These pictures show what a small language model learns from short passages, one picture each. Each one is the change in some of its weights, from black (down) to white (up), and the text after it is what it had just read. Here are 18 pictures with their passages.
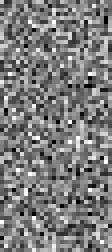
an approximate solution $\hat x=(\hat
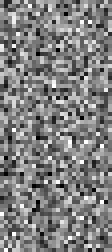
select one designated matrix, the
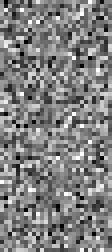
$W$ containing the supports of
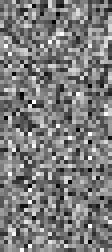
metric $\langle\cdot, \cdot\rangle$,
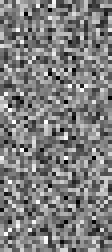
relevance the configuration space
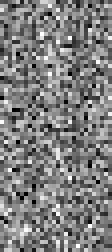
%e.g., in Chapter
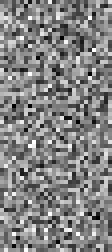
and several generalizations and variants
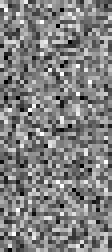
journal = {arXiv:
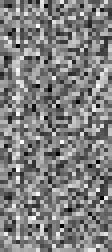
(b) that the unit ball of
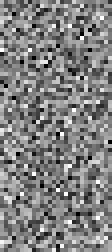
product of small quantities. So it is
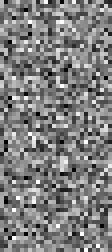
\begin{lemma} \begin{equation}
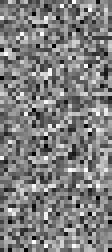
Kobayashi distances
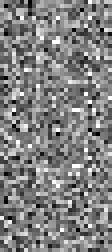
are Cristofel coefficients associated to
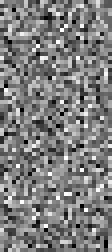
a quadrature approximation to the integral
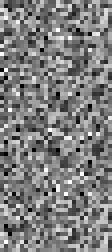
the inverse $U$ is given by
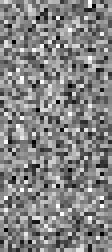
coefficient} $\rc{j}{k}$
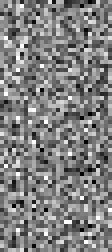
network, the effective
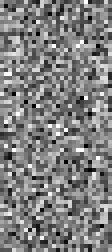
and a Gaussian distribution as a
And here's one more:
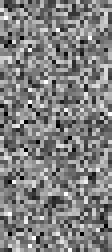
the solution of the equation \begin{equation}
